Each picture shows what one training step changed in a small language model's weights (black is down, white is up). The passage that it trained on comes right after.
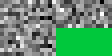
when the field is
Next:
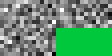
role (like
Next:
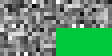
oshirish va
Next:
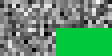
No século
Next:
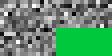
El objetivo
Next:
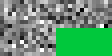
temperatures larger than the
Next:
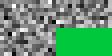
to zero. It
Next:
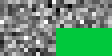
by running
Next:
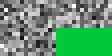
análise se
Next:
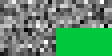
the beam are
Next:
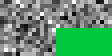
termo cis
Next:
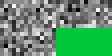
introduce basic notions
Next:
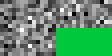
exploiting the
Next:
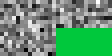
predictions for observed processes
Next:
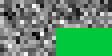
Mean resolution age
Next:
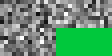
It is given by
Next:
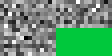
same hook correction
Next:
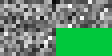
national de
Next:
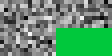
processing their data
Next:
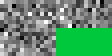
completely mixed density
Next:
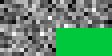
transition. However,
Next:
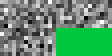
propose a new
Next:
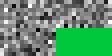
were performed using a
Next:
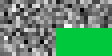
prompt provides only
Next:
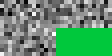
the same computational
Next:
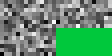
rotational) angular
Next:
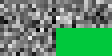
state may be in
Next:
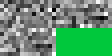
as function of the
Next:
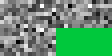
To keep
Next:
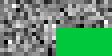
Users who
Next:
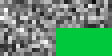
transition in this gravitational
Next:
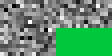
older adult
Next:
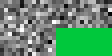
faoliyat olib
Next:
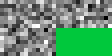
theories and the
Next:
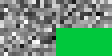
va pilla
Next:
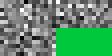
un concurs,
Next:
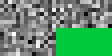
slices of
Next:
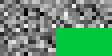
CR source spectrum
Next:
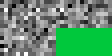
other hand, there
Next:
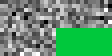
and permeability
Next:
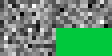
each module at
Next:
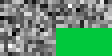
paint, the
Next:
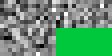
the rings due
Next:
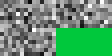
проблеме формирования
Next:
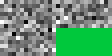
from 0 to
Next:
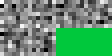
with the FS
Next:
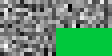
второй и
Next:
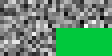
the velocity distribution
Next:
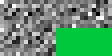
und Mitarbeitende
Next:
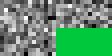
interaction and the
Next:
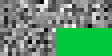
ambientes para o
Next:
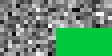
The beamline users
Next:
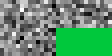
donde se
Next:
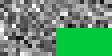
shower Monte
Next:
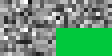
effectively capture
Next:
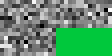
employ different uses of
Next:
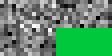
and 4 at
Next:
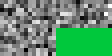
the parameter vector is
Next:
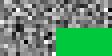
strides of length
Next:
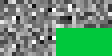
use of such
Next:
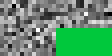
be obtained in the
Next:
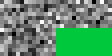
power $P$.}
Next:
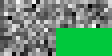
at the macroscopic
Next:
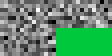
jarayoni. –
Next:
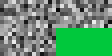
the metallicity
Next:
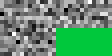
so that we sample
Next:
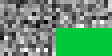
on hadron and
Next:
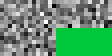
the Bregman
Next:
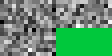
(bottom to top
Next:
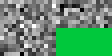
(red) and
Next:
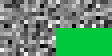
For the lower
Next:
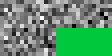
magnetic field }}
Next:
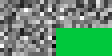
assessment of the
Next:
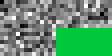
contention remains
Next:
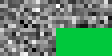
Along with
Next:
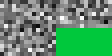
concave and has
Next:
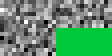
the previous two
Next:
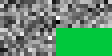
of 100 million
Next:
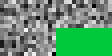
the nominal
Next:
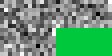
a interação
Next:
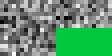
able to start the
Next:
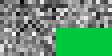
становив 14
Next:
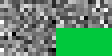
de pedagogía.
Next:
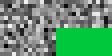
chiqib, har
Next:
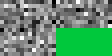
de aprendizaje y
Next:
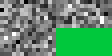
context, we have
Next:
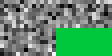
umumiy va
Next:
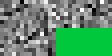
Instead, as
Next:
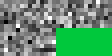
loop should be
